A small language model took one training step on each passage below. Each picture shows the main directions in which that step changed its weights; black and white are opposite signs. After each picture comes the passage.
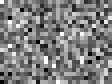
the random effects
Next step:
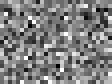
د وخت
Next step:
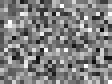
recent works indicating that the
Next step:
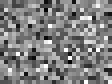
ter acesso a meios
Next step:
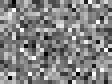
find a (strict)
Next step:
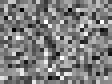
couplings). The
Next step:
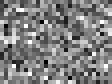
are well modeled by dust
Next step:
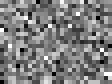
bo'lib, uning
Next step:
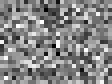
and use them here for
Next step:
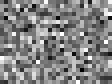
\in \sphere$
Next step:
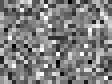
43 km along the
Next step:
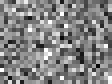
dilute impure system.
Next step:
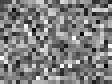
on the magnetization
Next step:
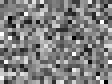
constructed at the present time.
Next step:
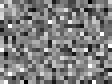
The value for the $4 <
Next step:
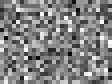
the density matrix of a quantum
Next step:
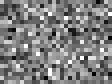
\lambda$. The WGC bound
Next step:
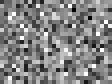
la construcción del tejido
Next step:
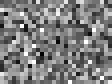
левой части
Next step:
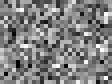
\end{equation} As in
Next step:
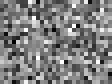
de Janeiro: Paz
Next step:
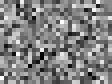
lpv depends significantly
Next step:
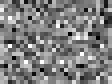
each other by a factor of
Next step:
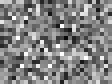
was cooled down to
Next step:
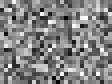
same metallicity. The
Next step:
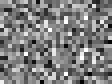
через земли
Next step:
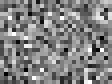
felici quando la
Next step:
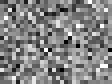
composite TC singlet
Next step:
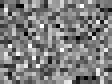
entre as instituições,
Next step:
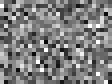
low-rank updates that
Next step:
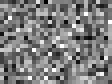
The transmitted light
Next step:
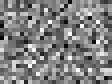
acceleration is equal to the
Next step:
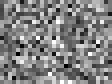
the degrees of
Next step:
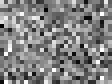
importance of women and
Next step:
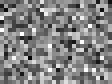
arbustives ont
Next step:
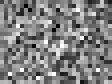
qat'iy talabi
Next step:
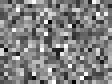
such a normalization the
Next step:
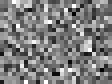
xaridi 2,6
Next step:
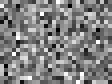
the reader since they depend
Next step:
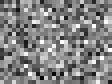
menunjukkan halaman
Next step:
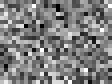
domains do. For
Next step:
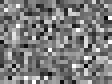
com duas árvores
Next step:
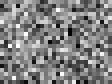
their smallest configuration in
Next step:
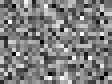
grows with $D$, and
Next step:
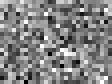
turli xil zaryadlar
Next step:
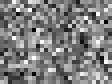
compare such a model with an
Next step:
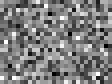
estimation followed by
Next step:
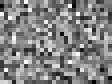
sinal residual se
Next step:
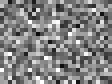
uncertainty is 4
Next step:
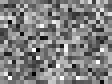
using the three polarizers
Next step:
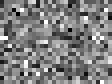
although with clear
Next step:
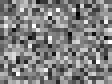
= U[(\alpha \cdot I
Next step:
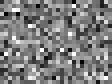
towards solutions that
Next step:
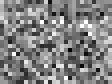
run that contains
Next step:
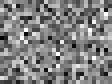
where a dense molecular
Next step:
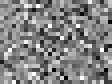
aim at comparing the
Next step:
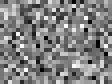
inflammasome activity
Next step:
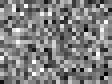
imperfections, and
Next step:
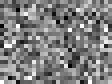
of the inner shell,
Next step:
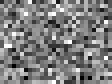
x^l$, indices
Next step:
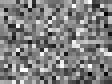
tabiat bilan
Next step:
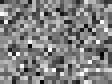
peak $\sim$ keV.
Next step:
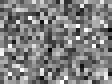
our knowledge of the
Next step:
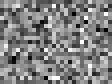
böyle bir sona
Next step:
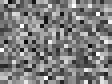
\subsection{Moments and
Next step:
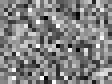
dissolve into the field
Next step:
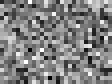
public spaces such as
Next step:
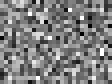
da população. Como
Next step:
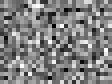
Doç. Dr.,
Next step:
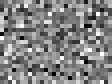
calculations for inclination
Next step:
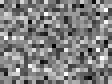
white dwarfs
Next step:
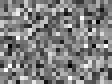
dopamina, por sua
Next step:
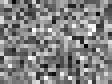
discerned in the profiles
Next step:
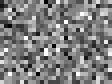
be reliably determined from
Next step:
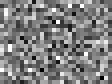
A number of detections of
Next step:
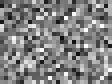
l'intervalle de
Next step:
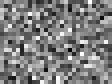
in the two search
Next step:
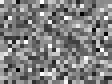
disturbances to get
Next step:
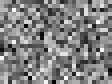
on the surface of the
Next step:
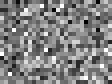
`mass' is defined as
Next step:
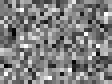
\end{equation} The total number
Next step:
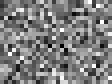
processing to the problem of estimating
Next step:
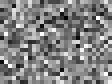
National Taiwan
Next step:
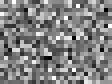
totale en 2018 pour
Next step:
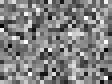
as the comparison [12],
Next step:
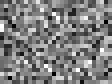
experimental realization concerning distribution
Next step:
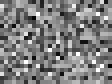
o docente no ensino
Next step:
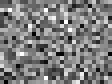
Германия и
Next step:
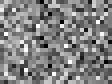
to the fact that only the effective
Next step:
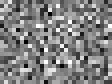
will be $\bar{\rho}$, and
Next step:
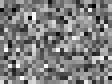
de pasajeros por
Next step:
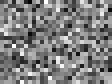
a fixed angle
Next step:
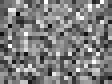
estudante é remetido
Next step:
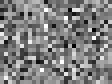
in principle be detected and
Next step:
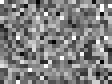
instrumentales correlativos
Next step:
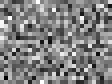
the terms $\Delta_{DY},
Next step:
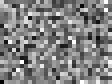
qaror topdi.
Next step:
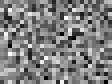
Kalit so‘zlar:
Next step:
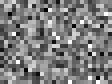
chiffres directement
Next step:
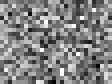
Each method has its merits
